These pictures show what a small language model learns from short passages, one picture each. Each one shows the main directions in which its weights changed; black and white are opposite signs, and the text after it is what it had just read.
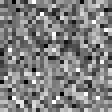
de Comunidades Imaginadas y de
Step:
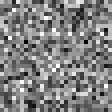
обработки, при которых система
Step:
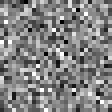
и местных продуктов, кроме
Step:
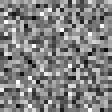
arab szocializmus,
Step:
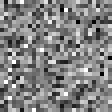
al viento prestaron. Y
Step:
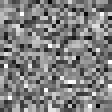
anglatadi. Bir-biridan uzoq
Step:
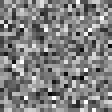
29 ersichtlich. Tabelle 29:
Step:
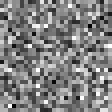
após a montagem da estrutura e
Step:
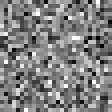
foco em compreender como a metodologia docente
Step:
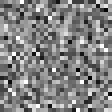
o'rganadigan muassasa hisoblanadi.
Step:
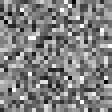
Kur ve fiyat istikrarının
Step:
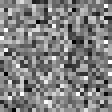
ilmiy xulosalar chiqarishni o'rganishga
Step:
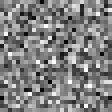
Ю. Заместитель директора
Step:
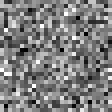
Rafael Doménech;
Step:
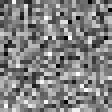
ägyptologische Teilprojekt
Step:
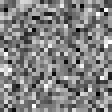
підвищення креатиніну до
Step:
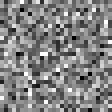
Return On Investment
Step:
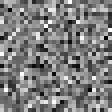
oladilar va unga ergashish
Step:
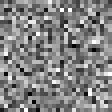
passar do dia, é dita como
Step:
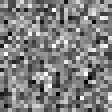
isso, é necessário que a escola pense em
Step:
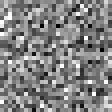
- деген таасын
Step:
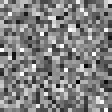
beradi. O'qitish haqiqiy
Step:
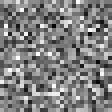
– для Италии, 0 – для
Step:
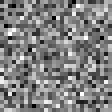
scien., prof. (Uzbekistan)
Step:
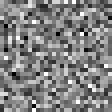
aber die dürfen trotzdem
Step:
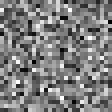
hamil, serta mempersiapkan
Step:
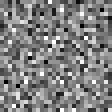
очень важны для решения той
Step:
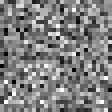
vazifalardan biri sanaladi.
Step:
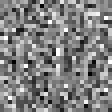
различных антропогенных факторов
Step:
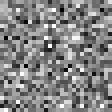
deux ou trois républiques. Les
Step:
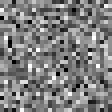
so'zlarni va rus tilida
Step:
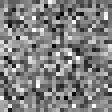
on monen tieteellisen
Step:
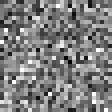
uchun asosiy huquqqa ega va kerakli
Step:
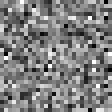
можно было оценить, как
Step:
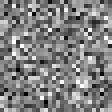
mesmo, o Rei D. João
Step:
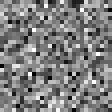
(DCIS and LCIS)
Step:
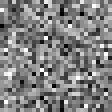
анықтамалар объективті
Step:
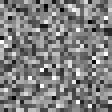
Maqola quyidagi masalalarni yoritadi:
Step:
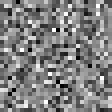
right. The chords are: I
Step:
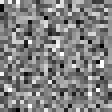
tasnif qilinadi. 1. Bolaning
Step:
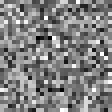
de detenções prolongadas. Além
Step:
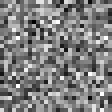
anche con lag temporali. Il
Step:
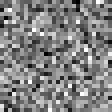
ishsizlikni kamaytiradi va innovatsion rivojlanishga
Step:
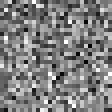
направлено на первичную оценку
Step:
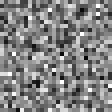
гуруҳга мансуб
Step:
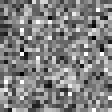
bog‘liq. Jumladan, eng
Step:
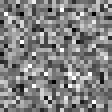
por parte de los funcionarios públicos
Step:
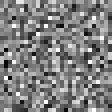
asosiy boʻlgan davrdir. Bugungi
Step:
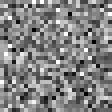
5. Мисриханов
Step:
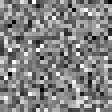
de paiement des primes et
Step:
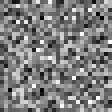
en la práctica clínica diaria)
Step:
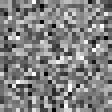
de désintoxication. Il
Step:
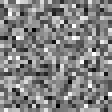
residuos provenientes de
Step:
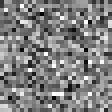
zamoni ayblaydigan
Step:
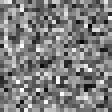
asrning 70-yillariga kelib
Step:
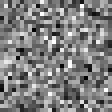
человека и времени наступления
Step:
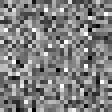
вважала лише третина
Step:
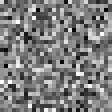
tekstu nieżyjącego już
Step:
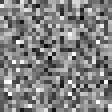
полювання. Яке вона несе
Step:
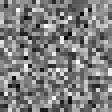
la demande (51 %, +
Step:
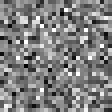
segundo artigos e teses publicados, a
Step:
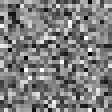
"ne la (la digue)
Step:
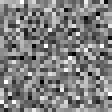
Azimova , S., Temirova
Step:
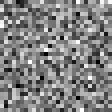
Jaloliddin Manguberdi,
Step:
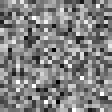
las condiciones climáticas extremas y la
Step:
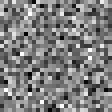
комбинацияланган нуқсонлар.
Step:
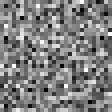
и т. д. ВЫВОД
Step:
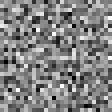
билан баҳолаймиз” [9]
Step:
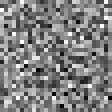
qoidalar va formulalardan iborat
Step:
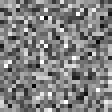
gobierno de la subjetividad.
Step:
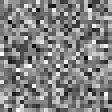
concrete technology, with special
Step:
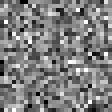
исходит от властей», что
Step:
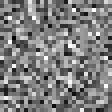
of geverifieerd*
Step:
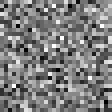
traduit par des agents qui
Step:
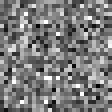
восстановления ЧЛО. При этом
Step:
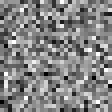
Хусрав Аннотация. В данной
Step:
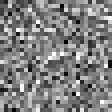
jamoada munosabatlarni o‘rnatish
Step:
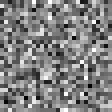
de conversión (1Tes
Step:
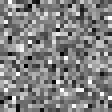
tensiones internas. 5.
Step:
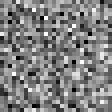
ústredné orgány
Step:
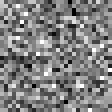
Ava l'assicurazione della
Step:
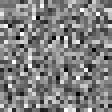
din pacienți, – Durerile
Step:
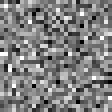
dont l'apprenant a
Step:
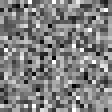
меваларнинг дастлабки
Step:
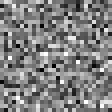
mesurer les résultats ? -
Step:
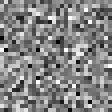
kunlik mashg'ulotni har xil
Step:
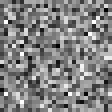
de Internet para periodistas Consejo
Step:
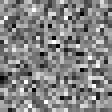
Выбор региона в GRASS
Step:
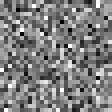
T.: Info Capital Group 2019
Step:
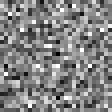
Da der G^2 -Wert
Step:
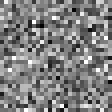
yaratgan kechinmasi faqat
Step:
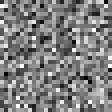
boshlab manzarachi rassomlar
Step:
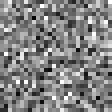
dalachoy qaynatmasini
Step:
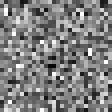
рассуждения. «Если одно
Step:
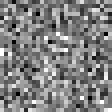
que oferece a etapa do Ensino
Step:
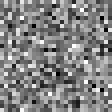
oleh debitur dalam hal jaminan
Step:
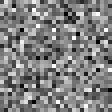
13. Zuhridinov
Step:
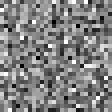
to'lgan bolalar boshlang'ich maktab yoki
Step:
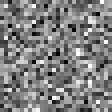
São Paulo: Cortez, 2014.
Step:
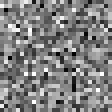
borasida qator qarorlar qabul
